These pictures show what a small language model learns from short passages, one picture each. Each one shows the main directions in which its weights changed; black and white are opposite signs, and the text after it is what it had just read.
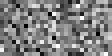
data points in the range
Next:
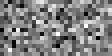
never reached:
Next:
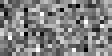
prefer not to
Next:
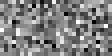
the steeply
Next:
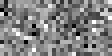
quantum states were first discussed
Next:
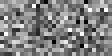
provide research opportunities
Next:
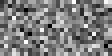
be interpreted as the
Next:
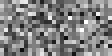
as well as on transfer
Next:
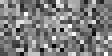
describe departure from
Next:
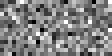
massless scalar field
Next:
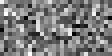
null-space of
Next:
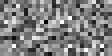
superimpose the
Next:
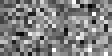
of public service were
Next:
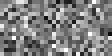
overhead performance than the
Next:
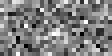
encouraged to
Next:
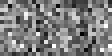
flows. The
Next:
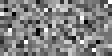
describing in details our
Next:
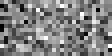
revealing normal head
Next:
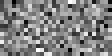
evaluated at the
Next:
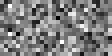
finite interval of
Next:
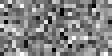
point effect can be
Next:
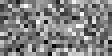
input data set.
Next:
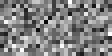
supervision over the
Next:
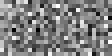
for a trainable
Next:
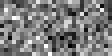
R and Spearman
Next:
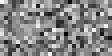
young and
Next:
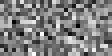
the wavelength range from
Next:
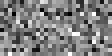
repeating search
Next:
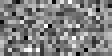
who noted that:
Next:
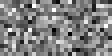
The gate complexity
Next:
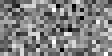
transition (EMT).
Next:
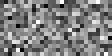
spider and red
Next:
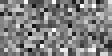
is used, the
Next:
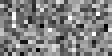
circuit, or
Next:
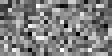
associated the training hours
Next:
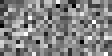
improved foreground subtraction
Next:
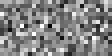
2-A shows the
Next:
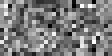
simple model sensitive to
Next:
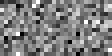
curing agent can
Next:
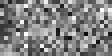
computers to make important
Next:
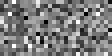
and facial expressions
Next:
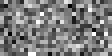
necessarily new. In
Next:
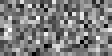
the corresponding worldline
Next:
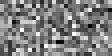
the greater its range of
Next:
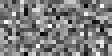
manuscript are
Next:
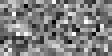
canonical variables are
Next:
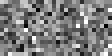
regions. It plays
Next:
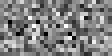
Images of the
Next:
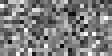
but the contrary is
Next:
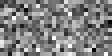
can in principle be
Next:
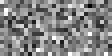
ns-2 simulation
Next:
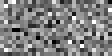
process in which a
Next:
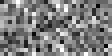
thick to ionizing
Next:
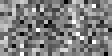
design, with variation across
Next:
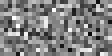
Across the border
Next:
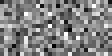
stirring for
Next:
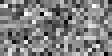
sacred and
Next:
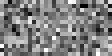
structures often used by people
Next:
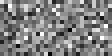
at $\omega \ll
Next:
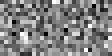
the small file size
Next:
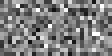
There is no CO emission
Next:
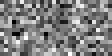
the applications where the size
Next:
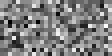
IDE. Figure
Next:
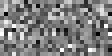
students' love for
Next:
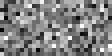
expert. The
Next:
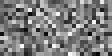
of map information.
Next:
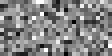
transmission that amount to
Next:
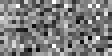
are investigated.
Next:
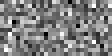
the fundamental challenges resulting
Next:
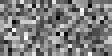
the general case that
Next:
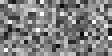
debonding was
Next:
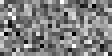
Lden of 55
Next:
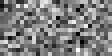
to explain the contribution of
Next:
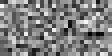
at different times, the
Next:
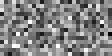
explore the topological
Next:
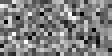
dually flat
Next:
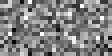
length shows excellent
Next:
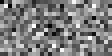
new cases into a single
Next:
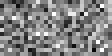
R and also gas
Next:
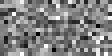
while LLMs can
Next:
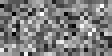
and use of information
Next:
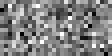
generalized calibration constructed
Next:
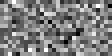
pass filter on the
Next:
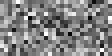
between variable A and variable
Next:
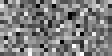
reader to decode
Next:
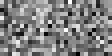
real-world applications
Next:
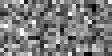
this method has been
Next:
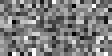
the significant backgrounds are
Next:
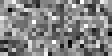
patients were unaware
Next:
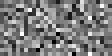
of $k$
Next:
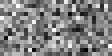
were folded.
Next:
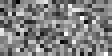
more appropriate to
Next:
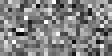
leadership style
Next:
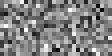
this is in addition to
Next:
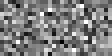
perspective of the
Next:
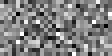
in $B$
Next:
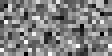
singlet ground state.
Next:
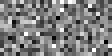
the next two successive
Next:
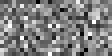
6. Flexibility
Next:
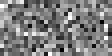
developed using lowcost
